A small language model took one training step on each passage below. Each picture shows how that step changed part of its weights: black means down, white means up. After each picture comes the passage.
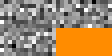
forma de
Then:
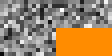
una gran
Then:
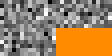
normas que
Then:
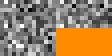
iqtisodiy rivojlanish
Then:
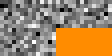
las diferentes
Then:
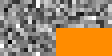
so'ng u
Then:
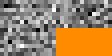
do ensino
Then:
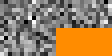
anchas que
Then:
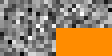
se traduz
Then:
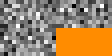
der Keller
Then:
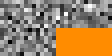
e no estado
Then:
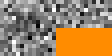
des populations
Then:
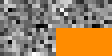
práticas no
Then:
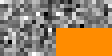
što su
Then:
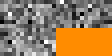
estudiantes de
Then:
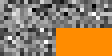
- Um
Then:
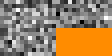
aan de
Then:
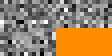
la toma
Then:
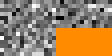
usia subur
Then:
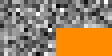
un gran
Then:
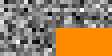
on it,
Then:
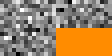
com foco
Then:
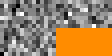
e sejam
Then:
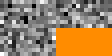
es la que te
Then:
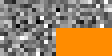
da presunção
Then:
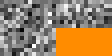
эса –
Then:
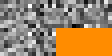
a adoção
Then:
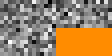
o uso
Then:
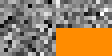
the indicator
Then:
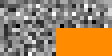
orientadas a
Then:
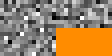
bij de
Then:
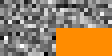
datori di
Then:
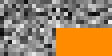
general del
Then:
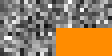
etadi: -
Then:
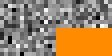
da idade não
